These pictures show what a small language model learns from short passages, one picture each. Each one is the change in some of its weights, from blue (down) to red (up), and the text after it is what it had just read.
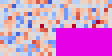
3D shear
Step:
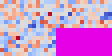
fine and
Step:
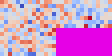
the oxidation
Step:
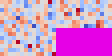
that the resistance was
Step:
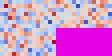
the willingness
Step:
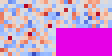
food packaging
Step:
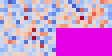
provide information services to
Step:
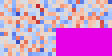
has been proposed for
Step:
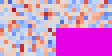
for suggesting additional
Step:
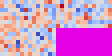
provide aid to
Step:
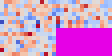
A singlet at
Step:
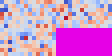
The reviewers have
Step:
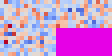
good skills in problem
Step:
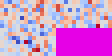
Indian boxer
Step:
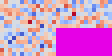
was decided to
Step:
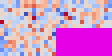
and fibrous
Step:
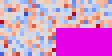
was then kept
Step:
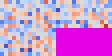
studying this
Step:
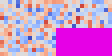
residues were
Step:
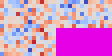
these other tools
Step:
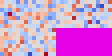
and older
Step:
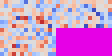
to perform operations
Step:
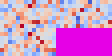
cm on both
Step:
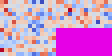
(%) whereas continuous
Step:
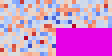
educational games,
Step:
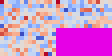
since the last
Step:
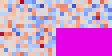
exactly on
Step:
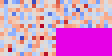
\leq x
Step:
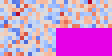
products price changes on
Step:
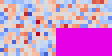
environment Transition to
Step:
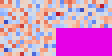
in view of
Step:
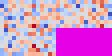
the AgNC
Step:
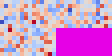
residual effect in the
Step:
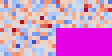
compared to those of
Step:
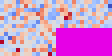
fibers with a
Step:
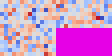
model. In
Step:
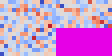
role of representations
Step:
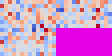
Section III.
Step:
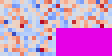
in favor
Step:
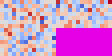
values were expressed
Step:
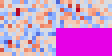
localisation, and
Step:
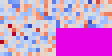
demand of human
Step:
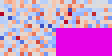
screens of
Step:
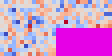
Near Field
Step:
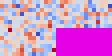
isolation from the
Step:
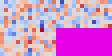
Despite these
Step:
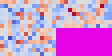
met by Year
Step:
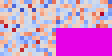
guidelines of
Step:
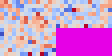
are no consequences
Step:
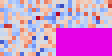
teaching techniques. A
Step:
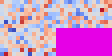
for efficient collaboration
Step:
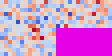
applications. Efforts
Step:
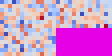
count data shows high
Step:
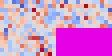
looking at an
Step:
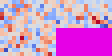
complications in
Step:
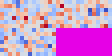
is observed through
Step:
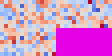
the BM is
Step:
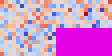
the hypothesis.
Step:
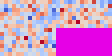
got funding
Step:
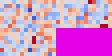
cultivated all over
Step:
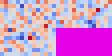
the discussion emphasizes
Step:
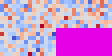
incremental change
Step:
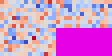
to achieve the best
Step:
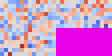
political activities for all
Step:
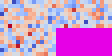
degree through distance
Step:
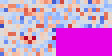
Rule 1:
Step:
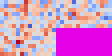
by nitrogen
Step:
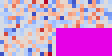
means of employing
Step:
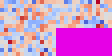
resilience of
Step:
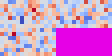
health care settings
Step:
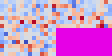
is usually done by
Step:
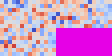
however, very
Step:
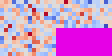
more details on
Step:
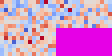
finding their application
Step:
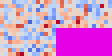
organised during the
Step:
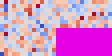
must evolve
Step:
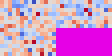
know how far the
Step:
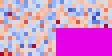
and calculate
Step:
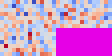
and higher than
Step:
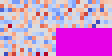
condition. The
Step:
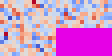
and elastin
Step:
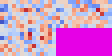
distinct category,
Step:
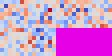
Research Infrastructure
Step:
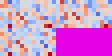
students' knowledge during
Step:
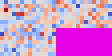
the compilation
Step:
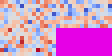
the cause in
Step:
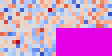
the public's
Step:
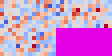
of sequences in
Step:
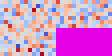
of the state transfer
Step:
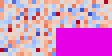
occurred in 1
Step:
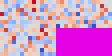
them (Figure
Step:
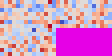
in our study had
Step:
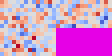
to the interpretation
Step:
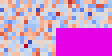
diagnosis of the
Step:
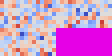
of the meeting
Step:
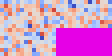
than sound,
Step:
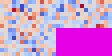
However, feather
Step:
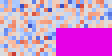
filter face
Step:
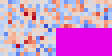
wheels have different
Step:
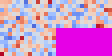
that a behavioral
